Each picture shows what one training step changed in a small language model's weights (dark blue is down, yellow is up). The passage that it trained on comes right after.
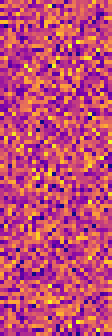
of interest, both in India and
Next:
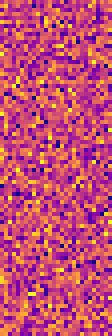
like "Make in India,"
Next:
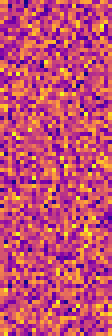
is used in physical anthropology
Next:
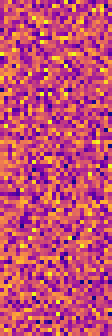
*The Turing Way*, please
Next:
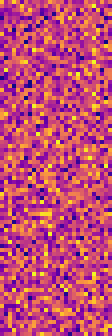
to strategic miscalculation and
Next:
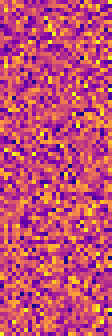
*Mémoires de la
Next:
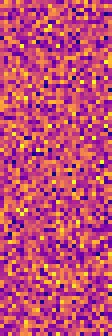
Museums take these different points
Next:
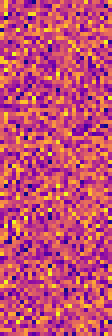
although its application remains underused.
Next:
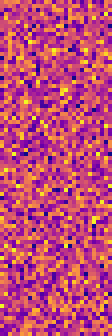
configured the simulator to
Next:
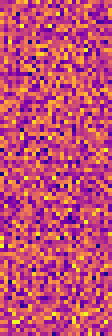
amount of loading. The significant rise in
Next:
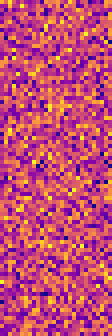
an interest area [8] B.
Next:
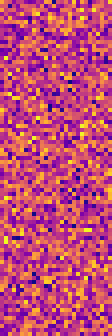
complex ownership situation Please give a short
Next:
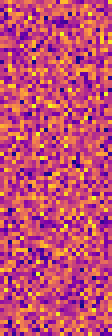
straightforward. The MIE
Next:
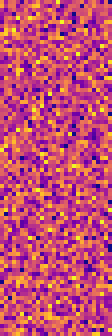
- 2- Fallon,
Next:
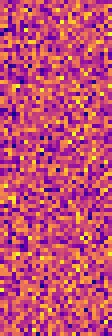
(CDBN) design.
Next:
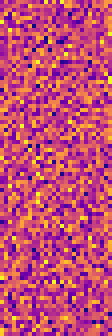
Sangita Dhandhar²
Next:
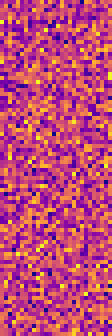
European and African Studies led to numerous new
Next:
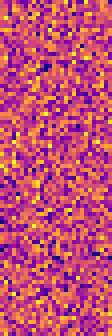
is that mobile devices can be used both
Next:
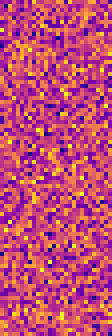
phenolic compounds, GSL,
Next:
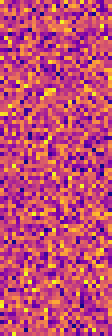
tool behavior for the actual pose and
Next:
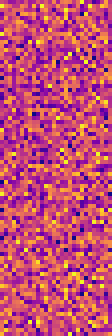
down the device use process into discrete
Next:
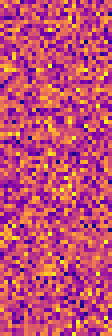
effect on productivity. The study also assessed
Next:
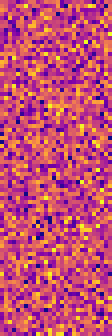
the analysis. B. Data Collection
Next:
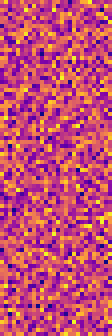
results of biological activities of our
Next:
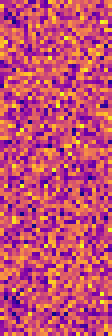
district. This was a survey method
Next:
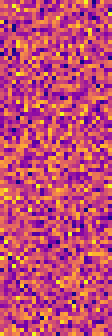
so high that leads to the extensive degradation
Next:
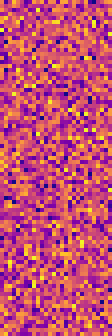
the Duncan's test ($p
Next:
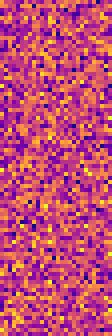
A legal fact is a specific life
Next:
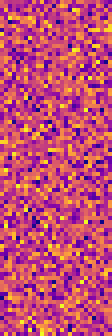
easy to synthesize using commercially
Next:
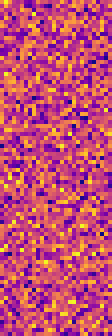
consists of 3 models with a classification accuracy
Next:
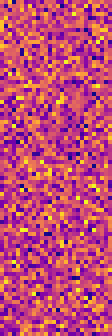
bring one in. [*gets
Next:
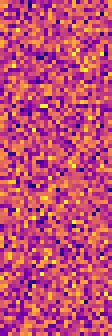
behaviours. Other quantitative long-term
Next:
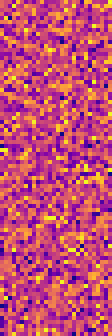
women’s oppression is systemic
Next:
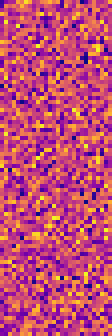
tahlil qiladi.
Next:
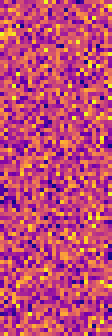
is full-band.
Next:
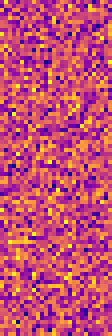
block. All n coefficients are used to
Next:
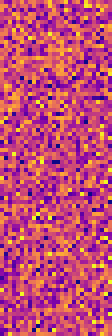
Boltzmann modelling of
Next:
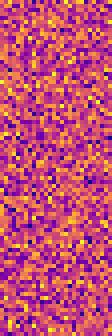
users reported starting their use between the
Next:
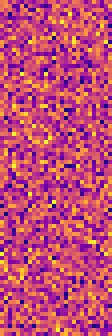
total sample. This was followed by the
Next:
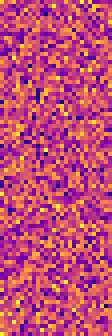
context and the developer's logic.
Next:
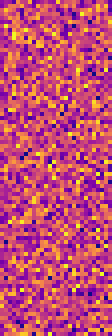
of need not felt for
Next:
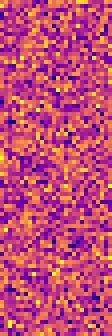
technology, which is essential in promoting physical
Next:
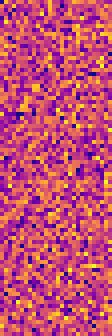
Congruence (IOC)
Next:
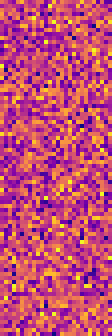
fiber-optic signal can give rise
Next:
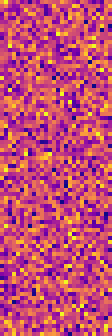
by the effort required to initialise and
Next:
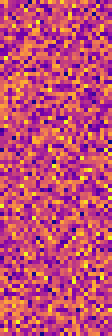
with a maximum cooling capacity of 280
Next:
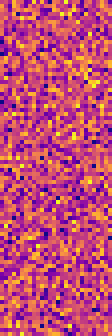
that can be empirically measured.
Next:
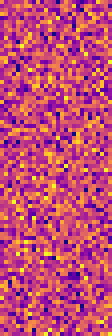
from a specific reporting period? 46.
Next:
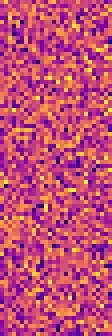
in a volunteer activity.
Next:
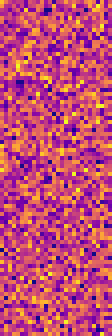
is a personal characteristic, subjective and individual
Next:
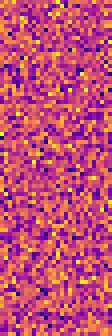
The chi-square analysis revealed that
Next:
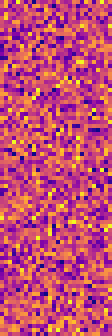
Vispoel, 1990). Studies
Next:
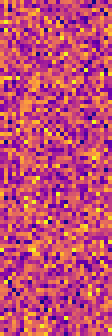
erosion processes (39.86%), especially
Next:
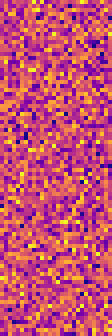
because types of bacteria increase in
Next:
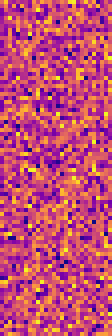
to Balochistan, Simpson
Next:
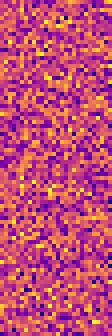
an important result because it shows that the
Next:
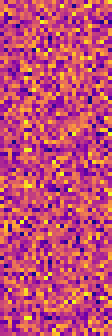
surface area of 0.532
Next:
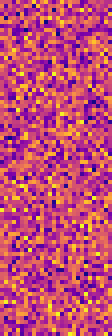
shown that it may aid other methods such
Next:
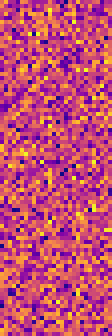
Kınık Village
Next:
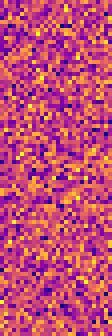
Brick production is a seasonal,
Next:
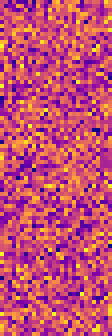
work. Information provided, once your project
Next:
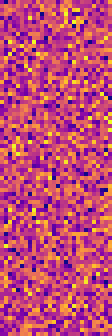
into existing employment legislation. The 2012 Act
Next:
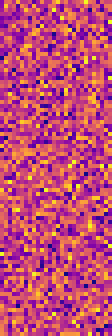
depletion of DNA levels in both
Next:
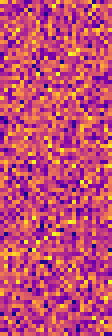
and weights. It is a powerful
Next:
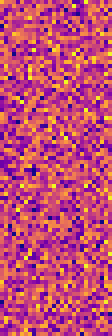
practice of Computer Engineering. He is a
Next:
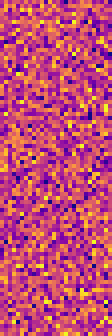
and torque of the first
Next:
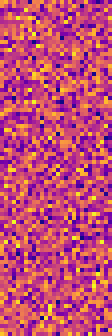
IML to create personalized datasets and
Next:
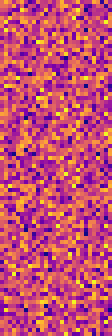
assays conducted using methanolic
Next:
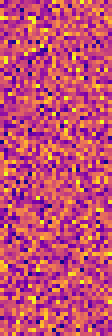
kinetic behaviors. It was highest
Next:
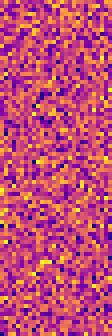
images, each voxel is considered
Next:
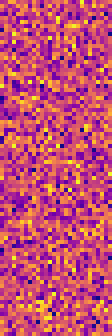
understanding, include tokenization-a
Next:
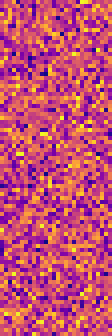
demand. It does not care about the
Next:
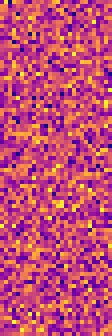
pain and anxiety V. DISCUSSION
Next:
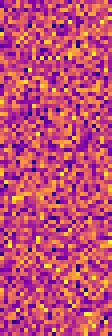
with values-based research, changed community
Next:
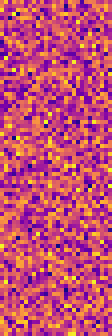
topics that are closely linked to its assessment
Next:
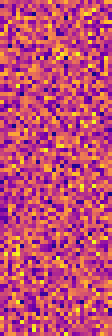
the other hand, by a stronger
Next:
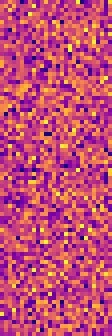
paper describes the use of Dielectric
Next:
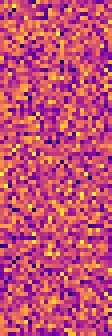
Fractions Have an
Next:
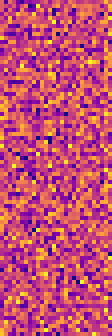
Conclusion: School health Services are activities
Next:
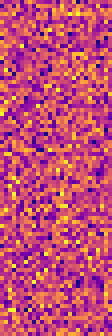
sent by LPPOM MUI
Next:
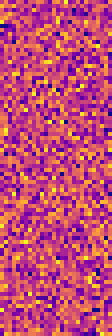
number of k -matching, is
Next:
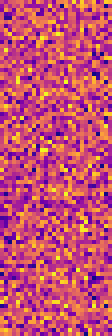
body's homeostatic mechanism, when
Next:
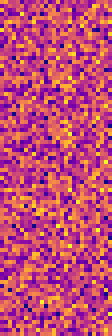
fusion bonding quality without
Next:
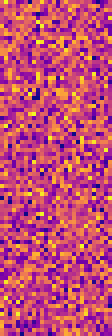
wheel to lock, the
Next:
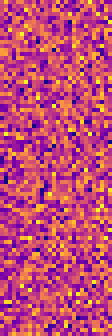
Schematic of different workload cases
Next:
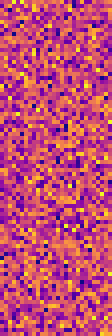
in the prevalence (18%) of
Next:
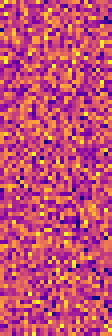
at intervals during growth,
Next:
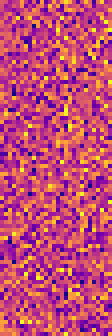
measured as the fatigue life
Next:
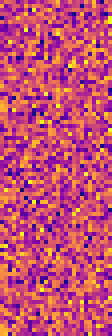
EC European Commission EPO European Patent
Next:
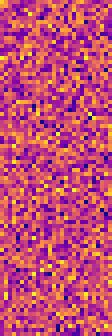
about them is available in this report and
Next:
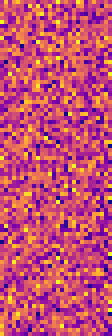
M., Bekers, M.,
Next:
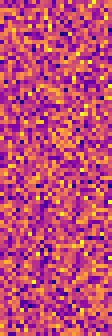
electrolytes in non-aqueous
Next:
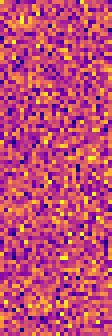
and “burials and
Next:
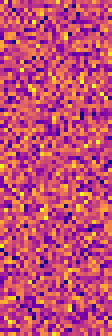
energy profile (*i.e.*, the
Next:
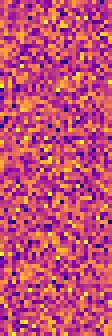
At the time, there were as much
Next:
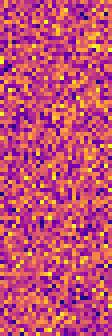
Simulation and measurement results of including alternative
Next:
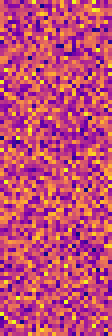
train students to translate simple and short
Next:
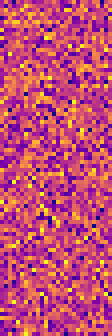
time if the buyers who are
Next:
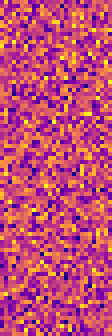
of fatigue cycles.
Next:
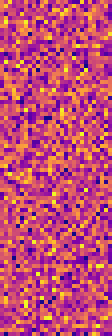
very preliminary evaluation of the film thickness distribution
